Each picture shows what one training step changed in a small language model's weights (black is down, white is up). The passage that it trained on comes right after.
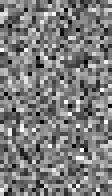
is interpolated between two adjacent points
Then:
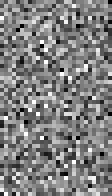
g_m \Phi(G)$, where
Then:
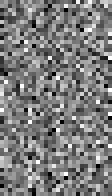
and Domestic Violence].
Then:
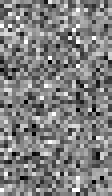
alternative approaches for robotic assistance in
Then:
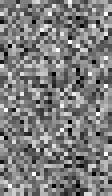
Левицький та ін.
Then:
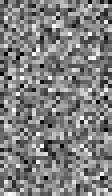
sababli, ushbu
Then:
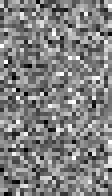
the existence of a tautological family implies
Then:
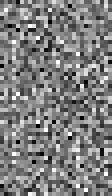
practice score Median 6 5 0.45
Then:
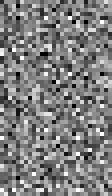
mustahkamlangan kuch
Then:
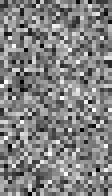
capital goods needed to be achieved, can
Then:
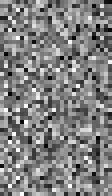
ё ҳамкорлик,
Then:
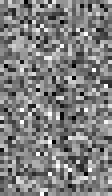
factor $\beta$, penalties
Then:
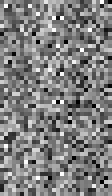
vectors, Taylor maps and
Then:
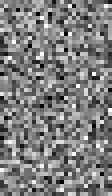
denota al espectro de
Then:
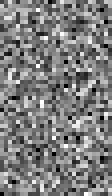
and stakeholding: the double trust
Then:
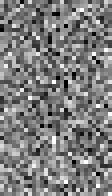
Fonte: dados da pesquisa (2022).
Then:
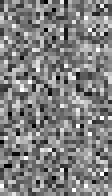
the German Research Foundation
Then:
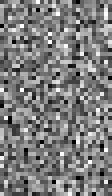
downloads, the use cases herein
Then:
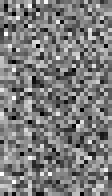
Ricardo & Antonio
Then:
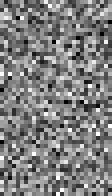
pinpoint that this approach is more
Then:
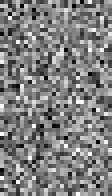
can be combined into 3 groups:
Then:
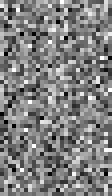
disease and ADR are really the
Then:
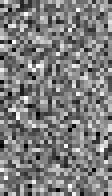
en relación con la utilidad y
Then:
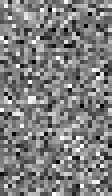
morning erections, moderate
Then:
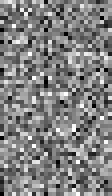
Ўзбек болалар
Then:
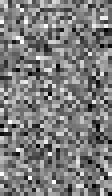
on molecular trafficking in and out
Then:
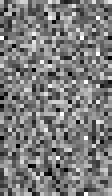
como um antídoto da
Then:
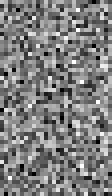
kelib chiqishini o‘rganish
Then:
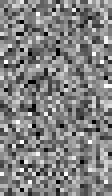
with $l=0$. Now we
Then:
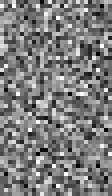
and videos on the internet without
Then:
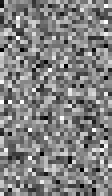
for materials that are critical and have a long
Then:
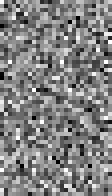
that will lead to a more accessible and
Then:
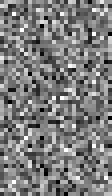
estudo recente conduzido por
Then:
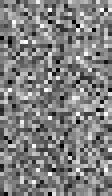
maqsad va vazifalariga ko'ra
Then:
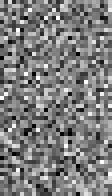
de activitate umană. De
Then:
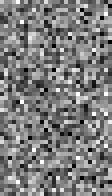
within the population. Since Lindsay
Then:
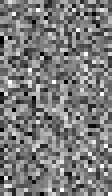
de 2013. sus públicos; por
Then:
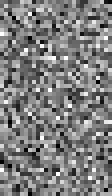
point $p$ is defined by
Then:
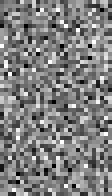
do catálogo a partir de
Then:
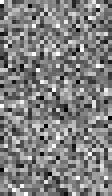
**AB** co-occur, participants
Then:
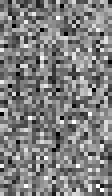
Therefore these kernels satisfy the
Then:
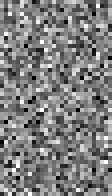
a quite effective calculus for conformal
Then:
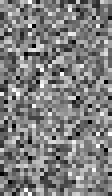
itens lexicais referentes
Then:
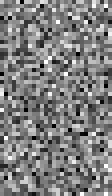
Gepatologiya bo'limi.
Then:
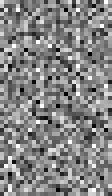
and benefits policy were found significant to
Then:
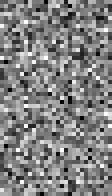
цвітуть рослини
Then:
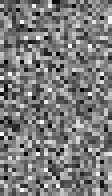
section of the American Mathematical
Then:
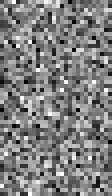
in time $O((\log
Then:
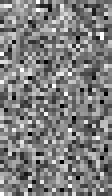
algebra and it is denoted by $\Cal
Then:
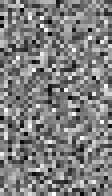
маърифати олами
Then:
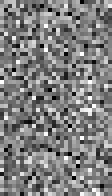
main properties: \begin{enumerate}
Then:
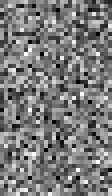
da qualidade de vida fez com que
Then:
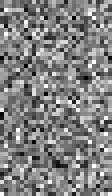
The skills formation and development is a process
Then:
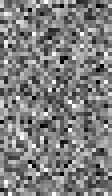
potential theory". For example, if
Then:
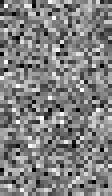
be an alternative to formal education for many individuals
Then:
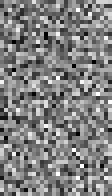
mechanical properties. This study investigates
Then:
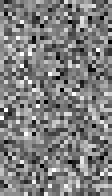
повнозначних слів,
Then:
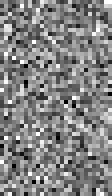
Оперативный дашборд
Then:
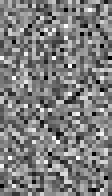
construção de parentalidade
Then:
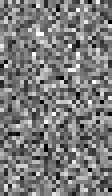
This note is a record of the new,
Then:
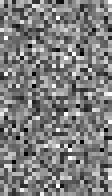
of soybean. The utilization
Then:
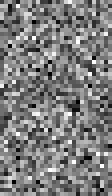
relative density, as done in Ref.
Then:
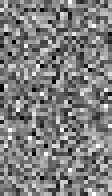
first same candidate or a last same
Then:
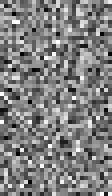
of unused opportunities in the consumer
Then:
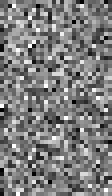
is an isomorphism, and as a result
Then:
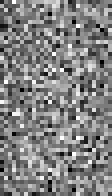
Running time was small enough to
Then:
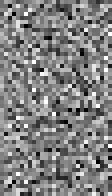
Вступ Вітаміни –
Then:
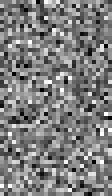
further modified and that correcting
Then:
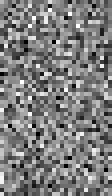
with $A_i \in
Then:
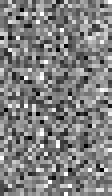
thermally treated forms of bentonite
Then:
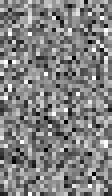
are clinically significant [15]. In different
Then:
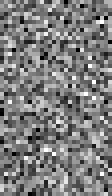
If we modify the minimization
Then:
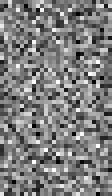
is an $M$-pro-definable
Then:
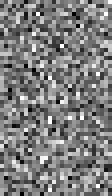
atmosphere compared to the preindustrial
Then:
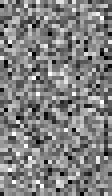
do IBGE e sobre uso e
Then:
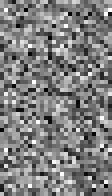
technology and secondary processing, but rather
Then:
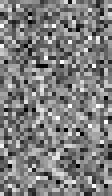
and initiate structured dialogue
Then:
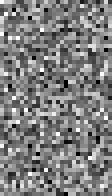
condition in default models. Let
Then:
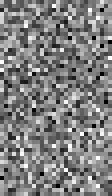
Toybayeva Department of
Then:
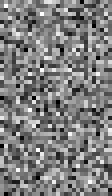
solutions for (3), the mechanism energy
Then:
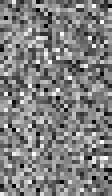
generated ideals $I$ and $J$
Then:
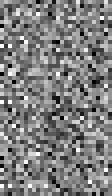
органы внутренних
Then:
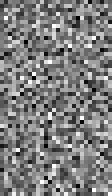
etiology, clinical profile,
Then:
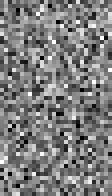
systems of triangular shapes considering the decomposition
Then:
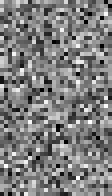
two worlds: of Science and Technology
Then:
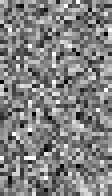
palitatus* Gyll.,
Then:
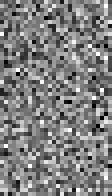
(\ref{bellasym}) it
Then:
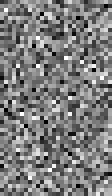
свідчить про те, що
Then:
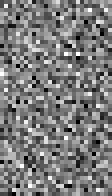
\end{equation} where for a matrix
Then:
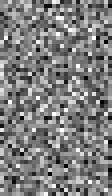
microfiber cloth was particularly effective when
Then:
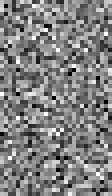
proyección. Es la opción
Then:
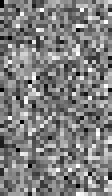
los datos a través del
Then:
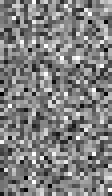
reservoir could continuously
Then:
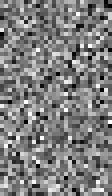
lattice-ordered graphs, these correspond
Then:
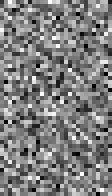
buyer advisor agent,
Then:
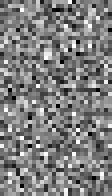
$\M(q)$. For proving
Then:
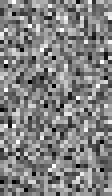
singularity at an arbitrary point, we use
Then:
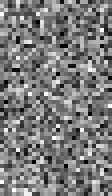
centuries, the continuity of which
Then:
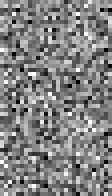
\newcommand{\bfR}{{\bf R}}
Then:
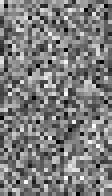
geclassificeerd als
